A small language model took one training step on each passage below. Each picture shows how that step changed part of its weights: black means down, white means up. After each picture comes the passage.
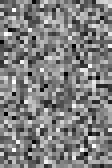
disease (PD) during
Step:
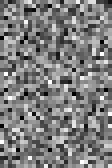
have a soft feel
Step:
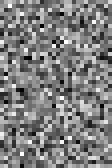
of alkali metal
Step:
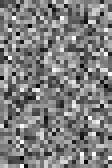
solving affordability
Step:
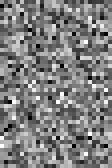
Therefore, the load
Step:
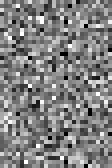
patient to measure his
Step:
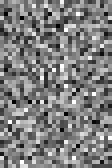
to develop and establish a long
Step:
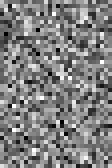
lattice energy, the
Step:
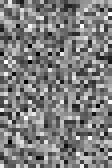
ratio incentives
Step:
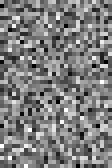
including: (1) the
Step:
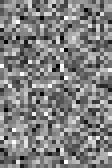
sediment, which contains
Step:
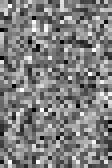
geriatric age
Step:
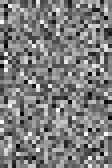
2.8 percent,
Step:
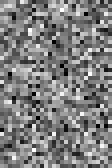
integrated development planning,
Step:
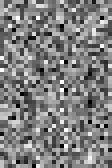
will remain in working order
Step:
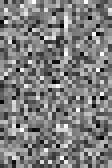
some silicon.
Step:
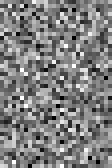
in waterlogged
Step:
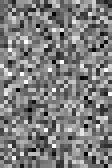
are very promising in
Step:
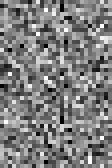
a gas heating of
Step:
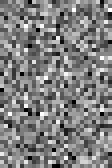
sustainability, giving all
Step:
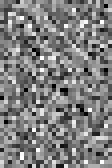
and temporal variations in
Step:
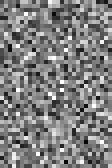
important cause behind the
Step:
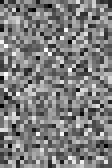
provides valuable insight
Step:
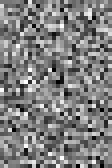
commercialization of the results
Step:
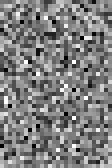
toward decomposition of
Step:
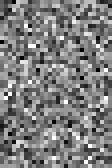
patients (3). Total
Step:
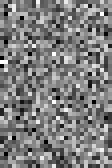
9.4 years), and
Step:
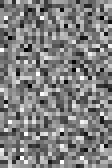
of recombinant
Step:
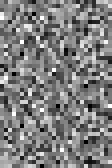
of the uterus after
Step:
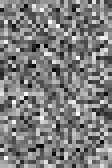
users were provided with instant
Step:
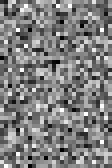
talk of sustainability in
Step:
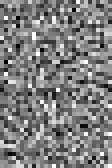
loam Sandy loam
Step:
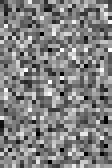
and 350 bar under
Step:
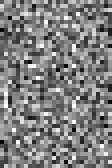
magnitude and
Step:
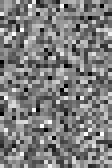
method too, so the same
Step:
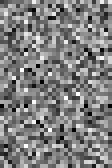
ensure equitable access to information
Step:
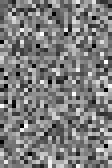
are required to accurately assess
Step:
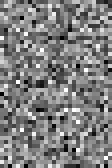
be dedicated to
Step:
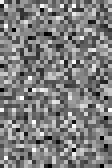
could play a leading role
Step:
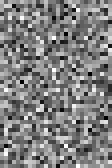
Included for increased
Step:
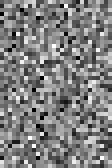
region with the rational placement
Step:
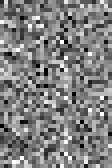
Oriental Darter
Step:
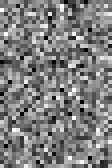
non assimilated into the
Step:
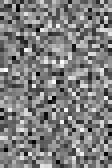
Recommendations Based
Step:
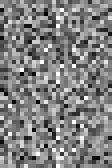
weaver family,
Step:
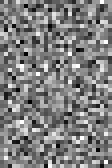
risk phyllodes
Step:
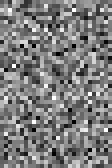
composites are shown in
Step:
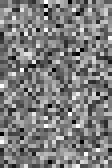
were then shaken and
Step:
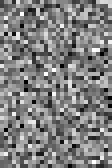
of the delay and standard
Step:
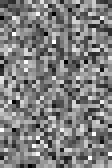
the measurements in accordance
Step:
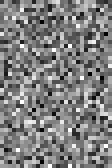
that anything that can
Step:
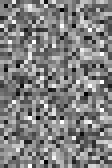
an oxygen
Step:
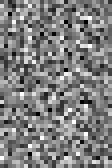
to indirect link
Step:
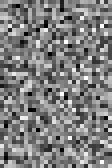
gave a description of
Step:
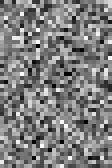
of certain east and
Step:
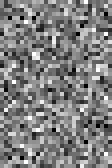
replace liquid
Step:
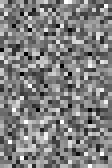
and that Patriarch
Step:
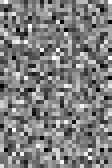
these elucidations must
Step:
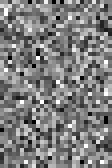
at about 45°C
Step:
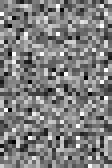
7. Thumbnail
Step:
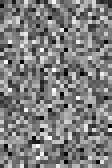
more issues could have been
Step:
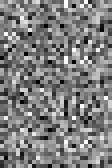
ratio of properly
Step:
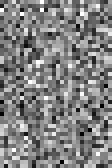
institutional logics
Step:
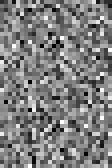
shown in Table 4 and Table 5
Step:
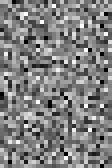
ways. This study aimed
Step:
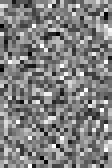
15 cm. All
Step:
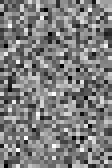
2G mobile phone
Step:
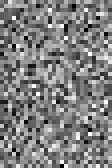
corruption? 5.
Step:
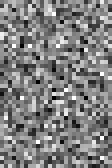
nouns associated in two
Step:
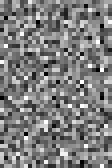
Wang, Chenyang
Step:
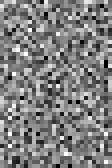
calculating γ of the
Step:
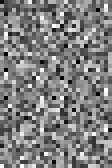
over 120 minutes for
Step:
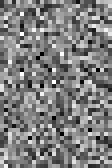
of structure modification of
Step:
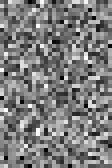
percentage was 21,
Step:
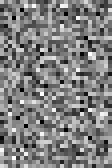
philosophy and
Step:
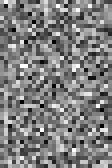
were observed due to Silver
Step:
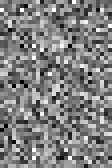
vestibular surface
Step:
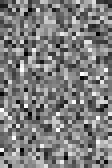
findings. We will explain all
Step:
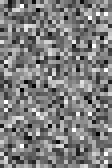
less attention. As a
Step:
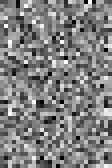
Bu yerda
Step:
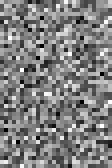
of VMI scores
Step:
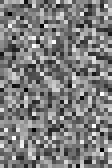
with all their scientific
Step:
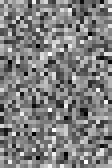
PV panels connected
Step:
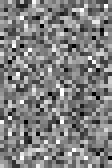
calculi, presenting a
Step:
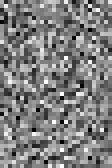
in traditional introductory
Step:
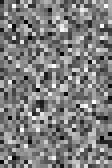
after the uniform spread
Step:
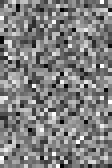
Matrix tablets
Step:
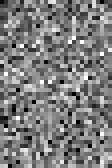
a gradient boosting
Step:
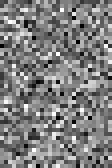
Interest None.
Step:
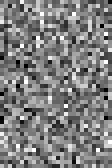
long history and there are
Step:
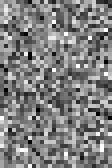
from microscopic
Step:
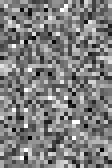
were burned and most of
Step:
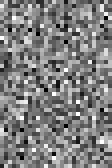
Transcript group θ
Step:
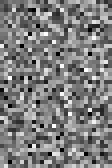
and only 1.0% of
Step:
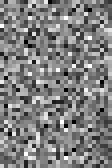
programs among young
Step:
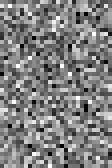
that non-verbal,
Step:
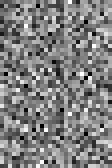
various segments of the
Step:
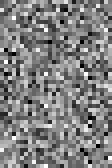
carcinogenic risk
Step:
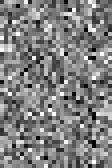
as potential antimalarial
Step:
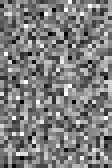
1. Vogel,
